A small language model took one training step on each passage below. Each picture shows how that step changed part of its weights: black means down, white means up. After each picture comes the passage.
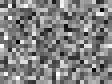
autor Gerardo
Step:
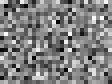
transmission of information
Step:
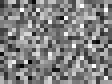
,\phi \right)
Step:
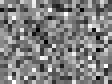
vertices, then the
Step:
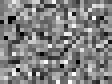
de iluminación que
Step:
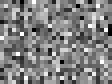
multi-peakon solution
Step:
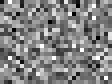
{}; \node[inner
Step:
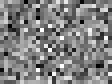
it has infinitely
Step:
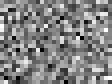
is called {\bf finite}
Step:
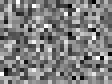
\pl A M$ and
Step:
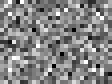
part of the spectral
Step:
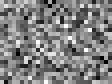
LS por UF se
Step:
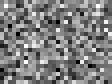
commutative diagram
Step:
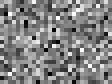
non-zero control
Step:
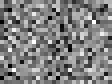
objective function and the
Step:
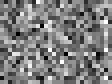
first two probabilities are
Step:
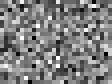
L}^{\otimes n}$ is
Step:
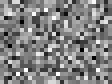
2. Roadbed
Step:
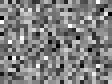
the set $V(\gamma)$
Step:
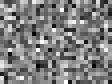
preciso saber
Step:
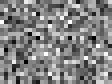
Os principais
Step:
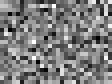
casos dentales
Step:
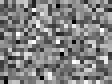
tombstones with
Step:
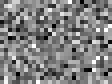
situación social en la
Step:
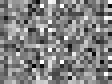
\end{itemize} It
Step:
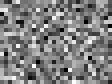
a generalization of the
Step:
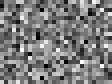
of hidden markov
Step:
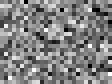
balance for the final
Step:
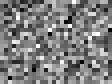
Айта кету
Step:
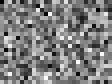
Rudenko I.,
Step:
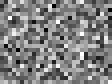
\alpha_k \right)
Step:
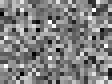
$x = t$. For any
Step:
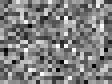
method. The technique
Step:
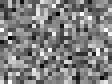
line segment, or } 0
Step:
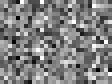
hebben immers
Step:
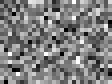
que a vivência de uma
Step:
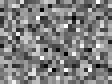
the huge $n
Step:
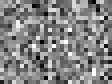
end of the proof we
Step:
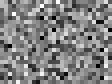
function whose value may
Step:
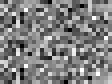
importância, pois
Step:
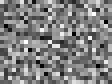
time-varying and
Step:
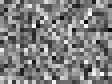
polypill approach –
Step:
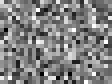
$M$ in the equation
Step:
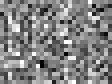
ratio in the case of
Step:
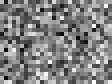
Nauk SSSR
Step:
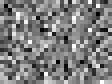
таҳлилий ва
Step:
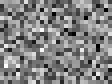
smaller FDR.
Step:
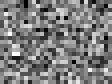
était « Ils
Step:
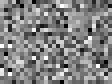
more details.
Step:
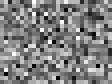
the far-field
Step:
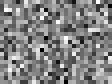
of the Bochner
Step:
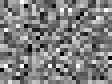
por completo durante o
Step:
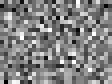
B-splines to
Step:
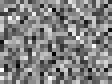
is continuous in $\omega$
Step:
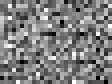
existencia. Lo
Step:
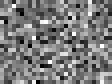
Tinggi Dalam
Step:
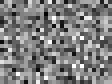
também para a
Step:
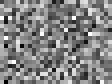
de Sucre /
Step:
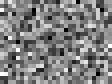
setores mineral e
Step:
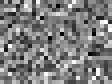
De Covi Sim
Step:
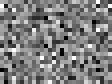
as quais provocam
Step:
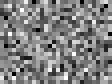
map $\beta$ on the
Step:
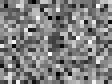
associated with $\lambda$. The
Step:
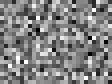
$G$. For example,
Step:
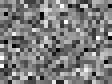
ish faoliyati real
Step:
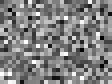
stability. Journal
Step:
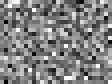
и навыками.
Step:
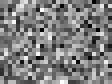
%blank square
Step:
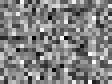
to be cyclic but
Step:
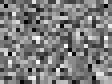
el *Móvil
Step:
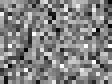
agente. Esp.
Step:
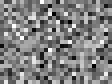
the function $\theta$ has a
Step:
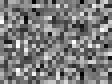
в XX и XXI
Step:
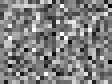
going to come into
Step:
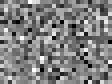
Here the symbols
